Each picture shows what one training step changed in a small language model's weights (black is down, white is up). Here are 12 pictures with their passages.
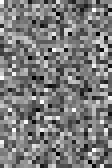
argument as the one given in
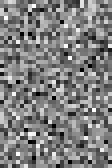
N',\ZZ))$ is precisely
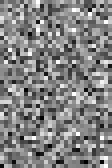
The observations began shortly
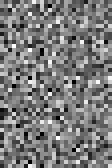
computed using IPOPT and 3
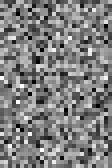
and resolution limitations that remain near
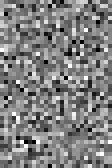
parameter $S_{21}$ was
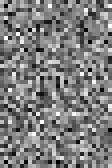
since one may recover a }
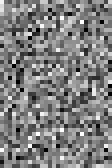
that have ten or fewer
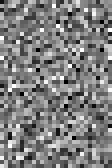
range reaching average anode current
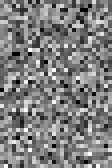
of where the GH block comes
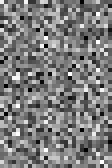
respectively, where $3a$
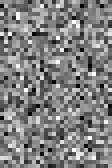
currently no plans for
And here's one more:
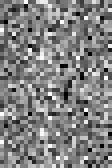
with Takayasu's
